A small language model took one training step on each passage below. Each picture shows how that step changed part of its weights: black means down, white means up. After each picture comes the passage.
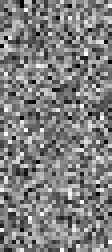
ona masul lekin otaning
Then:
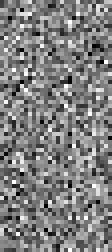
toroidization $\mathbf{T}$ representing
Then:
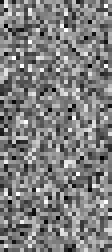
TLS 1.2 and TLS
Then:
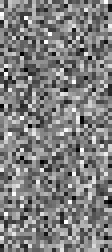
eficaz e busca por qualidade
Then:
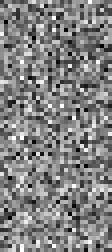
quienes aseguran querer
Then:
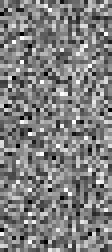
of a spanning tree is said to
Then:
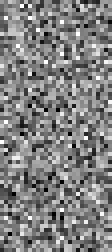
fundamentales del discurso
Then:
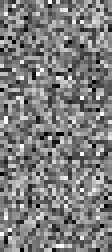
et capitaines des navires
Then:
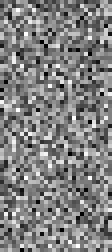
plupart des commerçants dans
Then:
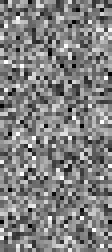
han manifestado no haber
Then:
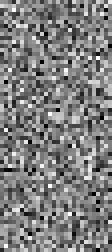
in which the membrane is in
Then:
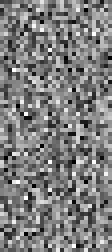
акс этади. Уларда
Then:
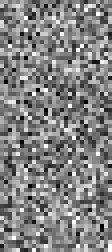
l'ensemble 2 est discutée.
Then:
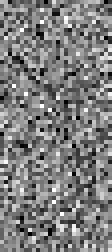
sau prin alte comportamente
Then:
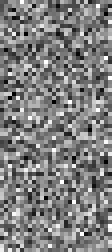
audit, penilaian aset,
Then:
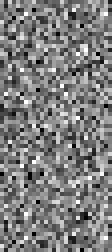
of 10-bit and 6-bit SAR
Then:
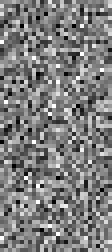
can be verified using the definitions of
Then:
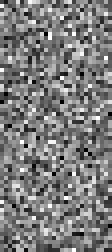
minat belajar sejarah.
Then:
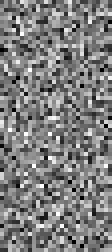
belief propagation iterations are
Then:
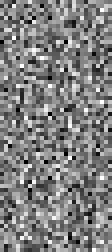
Light, and Heavy Commercial
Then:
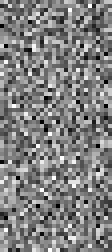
used in the regulation of criminal law
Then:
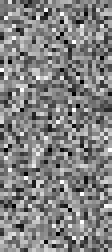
the negative surface charge of the
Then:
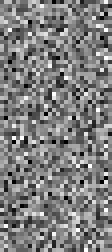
(**Supplementary Section
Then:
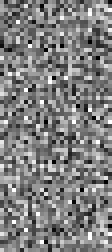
Center at Northwest
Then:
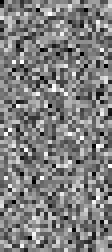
$\tau$, choose an elliptic
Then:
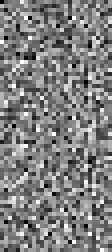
speed and efficiency, which
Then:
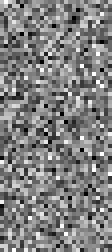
vasthechten van alle 3 deelen
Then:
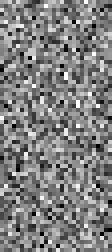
to this work \citep{grallasources}
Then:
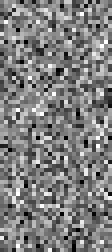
ortiq turlar) orqali
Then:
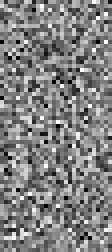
Original Draft (15\%),
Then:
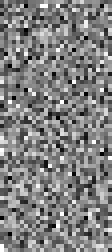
direto para a demonstração de
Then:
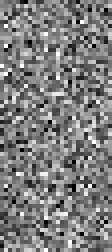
our approach to evaluate ISI and
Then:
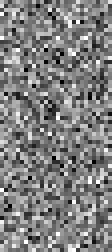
antígeno associado ao
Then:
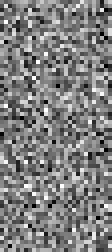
gauge overall graph-level
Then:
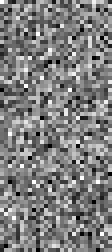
by dynamically identifying regions of interest
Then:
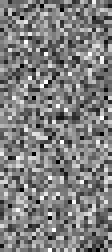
y 3) incorporar la
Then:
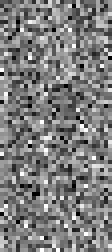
сельское хозяйство
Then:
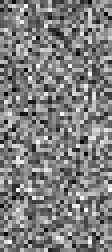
avalanche photodiodes
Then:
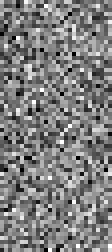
nazariy jihatdan ishlab
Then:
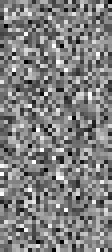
to the real axis. By
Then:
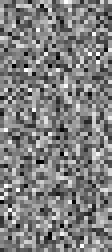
notational simplicity, we do not indicate
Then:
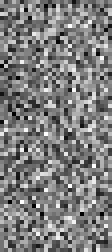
{Lin}, {Molnar},
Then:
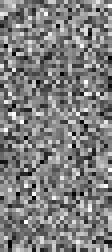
when Zn is not detected and sulfur
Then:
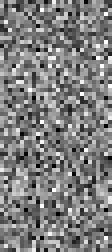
saling menjaga. Adapun
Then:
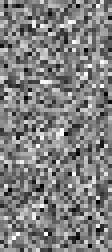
=1$ at the level of $10
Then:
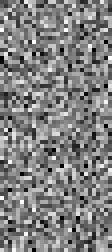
Sanatları Bölümü
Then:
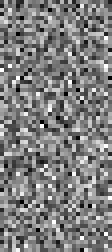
R1200B grating gave a spectral
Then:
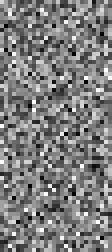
is behind the entire causal set
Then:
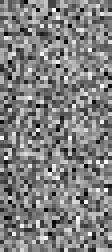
H. A. Achieving desired
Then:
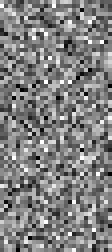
produkcję sebum,
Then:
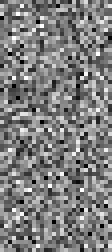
operating characteristic (ROC) analysis is
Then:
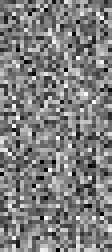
модели олинди. Сонли
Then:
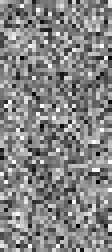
franceses – chegaram à
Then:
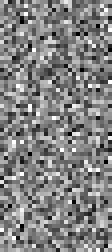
se multiplicaram e houve um
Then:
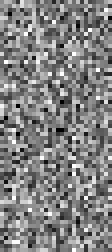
mais recente diretriz
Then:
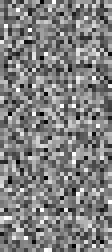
тез під редакцією
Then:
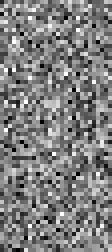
These values are to be compared with the
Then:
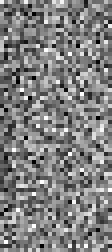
tizimlari joriy etilgan.
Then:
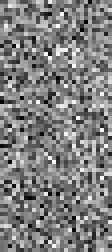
question now is whether this
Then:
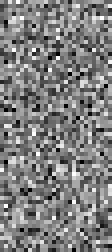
szocialista mozgalom
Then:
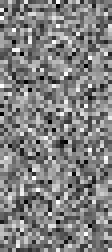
per pulse which may be further reduced
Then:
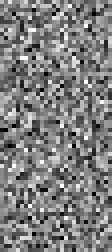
Dortmund, Germany}
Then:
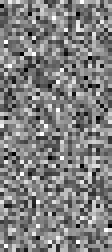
that qualitatively similar collision
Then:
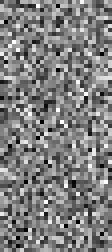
studies of ultra-hot
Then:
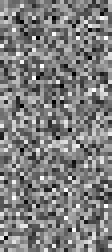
callo fibroso. Se consideró
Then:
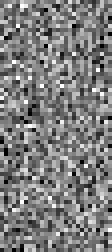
objective reactions provided by
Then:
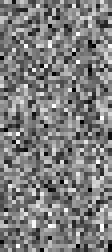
language, to open the image
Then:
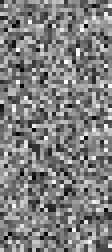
patterns, enabling extraction of
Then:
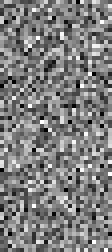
chirally extrapolated rho
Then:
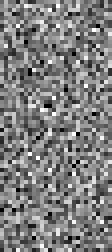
We will then proceed to infer the
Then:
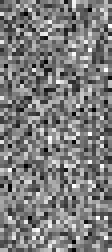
\end{widetext} Here the functions
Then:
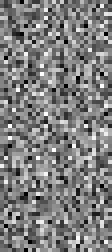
B. Plenio, A.
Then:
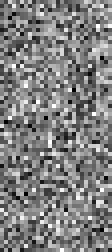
plasma in these simulations. It is
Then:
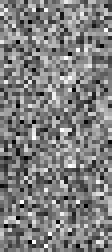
многочисленные озера.
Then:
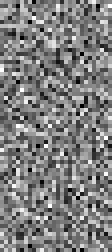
a first approximation, viewed as part
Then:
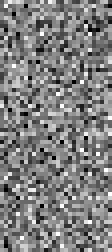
can enhance the unambiguous delay
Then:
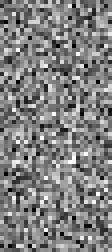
крови” семьи, и что
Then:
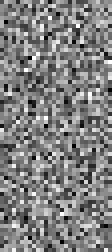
to administrative supervision, as
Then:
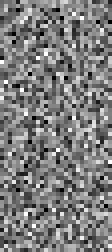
advanced stages of evolution.
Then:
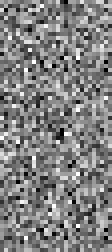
22; 4. Travel agency
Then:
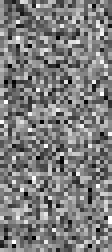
$\mathbf{u}$. The individual detection
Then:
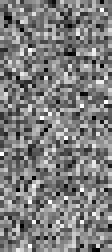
для мужчин. Более
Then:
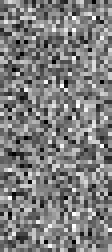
\end{figure} \clearpage Next
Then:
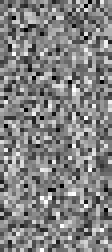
s ⁻¹ A max
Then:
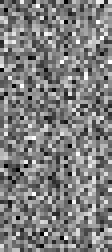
area and angular acceptance, the
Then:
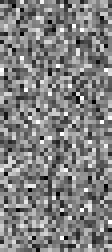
«poeta sublime, pensador
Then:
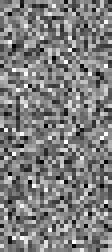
proposed BsP detection is represented with the
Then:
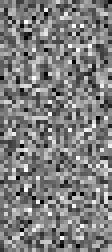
if the analytical solution is known.
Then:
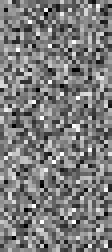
the decrease of entanglement as the
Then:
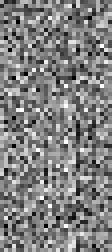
эта олиши, ўзининг
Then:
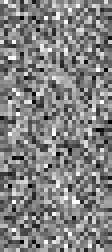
S. Olimov. Lison
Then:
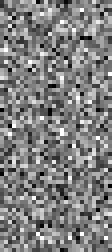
artmış ve özellikle 2021
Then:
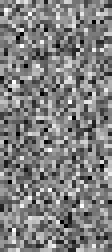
настанов у цифрову
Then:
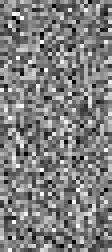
CP asymmetries in $B^0
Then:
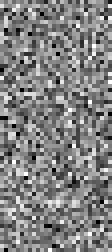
basic ingredients of a
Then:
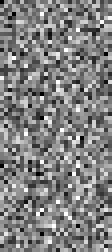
a calculation of recoil corrections of order
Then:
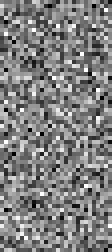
the inherent class imbalance present in
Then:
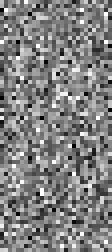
de revistas e jornais
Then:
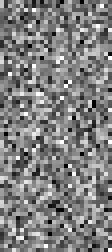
constată abateri de la
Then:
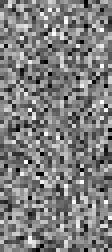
boshqird tilshunoslarining
